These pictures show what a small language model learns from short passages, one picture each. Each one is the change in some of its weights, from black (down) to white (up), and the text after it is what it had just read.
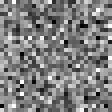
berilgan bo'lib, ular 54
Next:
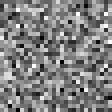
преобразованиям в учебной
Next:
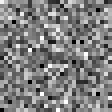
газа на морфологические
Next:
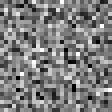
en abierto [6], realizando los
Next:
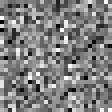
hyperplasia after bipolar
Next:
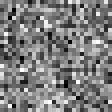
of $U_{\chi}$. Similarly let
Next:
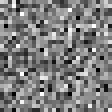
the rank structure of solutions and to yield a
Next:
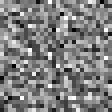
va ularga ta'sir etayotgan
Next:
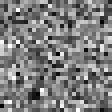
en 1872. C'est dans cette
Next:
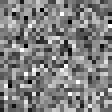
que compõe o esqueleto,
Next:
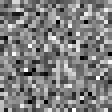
Ruca, la quale sopra
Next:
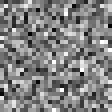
e Financeiras Da análise baseada no
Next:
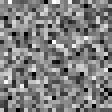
benda wakaf termasuk adalah
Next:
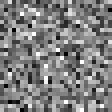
combinatorial point of view. In the paper we
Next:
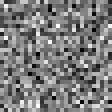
number $n\ge 2$, let
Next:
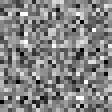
Personal Computer Personal
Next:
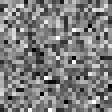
regularity exponent $\sigma_D(\varepsilon)
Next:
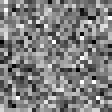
\cite{HL} does not mention
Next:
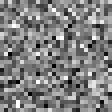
Curso de Direito da UFMA
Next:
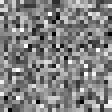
qilishning zarur chorasi sifatida
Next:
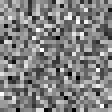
тўхтатувчи омил,
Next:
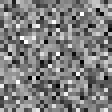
misolni qanchalik
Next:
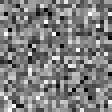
process is slightly higher. In
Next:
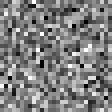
una parte vital de su práctica a
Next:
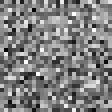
occurs at time $t$, then the most
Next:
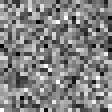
suficientemente disciplinado para
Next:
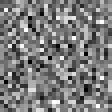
independent, finitely supported, random variables. We define
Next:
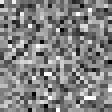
Journal of Educational Research*, 2(1),
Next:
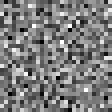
but given the preponderance of
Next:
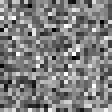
расположения нижних
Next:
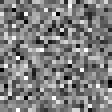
a produção oral e escrita de
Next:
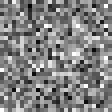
Os desdobramentos na escola,
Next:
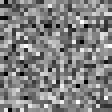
and \emph{polyiamonds}
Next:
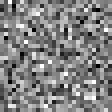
A$ projects to a generating set
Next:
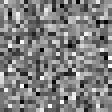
As we will show in the next section, it
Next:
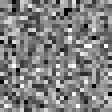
límites y posibilidades de los
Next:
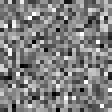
CAPS ad que os mesmos
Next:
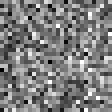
Recto.* Digaslo com al
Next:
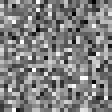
kuchli bo'lasligi va buning
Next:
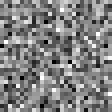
k}) + C_\epsilon\psi'
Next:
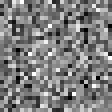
have two expressions for $F_P$
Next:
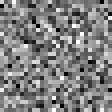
dan pidana denda paling
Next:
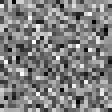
Datenmanagement die Integration einer
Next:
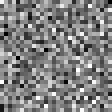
Philosophy in Psychological Sciences
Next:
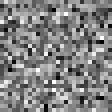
literary environment. The purpose of the
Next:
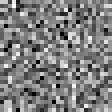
the special case for \(\gamma=1\),
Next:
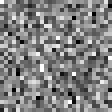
їхнього вдосконалення
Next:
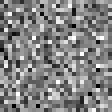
that due to the extra perturbations $\pm
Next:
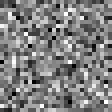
first method by Bassi and Rebay
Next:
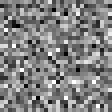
with infinite fundamental group. For motivation, let
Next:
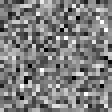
standard application of $S$-duality (the
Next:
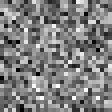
«lire», тогда мы
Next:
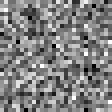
Therefore, we omit the subscript for
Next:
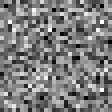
is also possible to consider other boundary conditions including
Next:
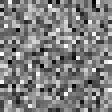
TEA é incluído na categoria
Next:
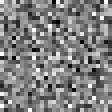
nomidagi Toshkent davlat pedagogika universitetining
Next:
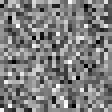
revisión de lista de insumos o
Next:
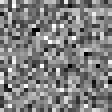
this subsection, our goal is to prove
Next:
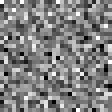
umuminsoniy tarbiyaning tarkibiy
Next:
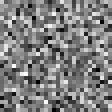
не кажіть, бо ще
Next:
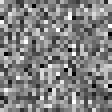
{\pmb \theta}$, one can verify
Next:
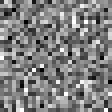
yatırımlar, DYY
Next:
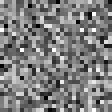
розміщує біле
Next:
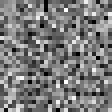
sont initialisés à la valeur
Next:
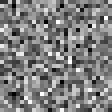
the complex half plane $\{ s \in
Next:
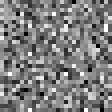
– безразмерное время.
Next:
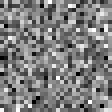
(2) Suppose $F$ and
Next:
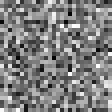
for $f_{n}$, and conclude that in
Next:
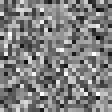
$\ga$ and $M$ such that
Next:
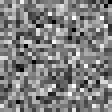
rivojlanish va ta'lim jarayonidagi ahamiyati
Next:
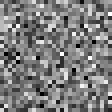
directed graph with $n$ edges. Then
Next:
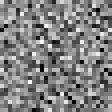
родителями, так как
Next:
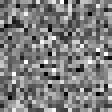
such a statement often arises. Let
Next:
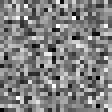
hamda millatning etnik xususiyatlarga
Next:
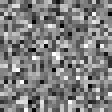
como atividades de tempo livre e
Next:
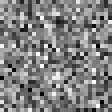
Забезпечення кадрової
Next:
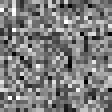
$x$. With a slight increase in the
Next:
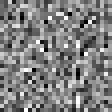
International Islamic Academy of
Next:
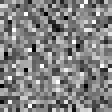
jadal va hayotda ajralmas
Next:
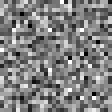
to human well-being.* Nome dos
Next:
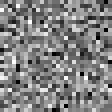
that this is due to the replacement of
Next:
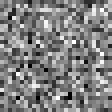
spectrum of $I_1$ is
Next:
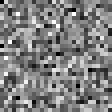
tashqi siyosat olib borgan
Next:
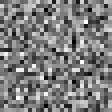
there is no result like Theorem 4 in the
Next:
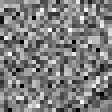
dx $$ is clearly non positive, thanks to
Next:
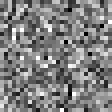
to $x$ and $y$. Hence
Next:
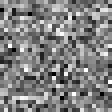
\end{gather*} The second term can be
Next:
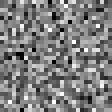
in the outer $O(\cdot)$ and
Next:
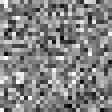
a_N\equiv 0&\text{if
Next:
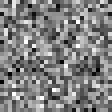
a oferta calórica para o
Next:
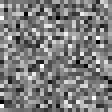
$\medskip$ Thus $p^i \to
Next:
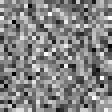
следить за увеличением
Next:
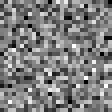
2, 3$ were known earlier and
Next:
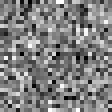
eigenspace of dimension $k \le
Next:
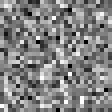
\begin{gathered} (x +
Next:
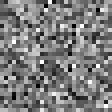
$\, B_6$. Note the relations
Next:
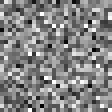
bicarakan keterampilan
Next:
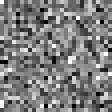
hamkorlikni davom ettirish.
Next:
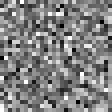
time, low correlation levels were
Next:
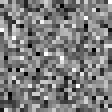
Shu bois, Yevropa
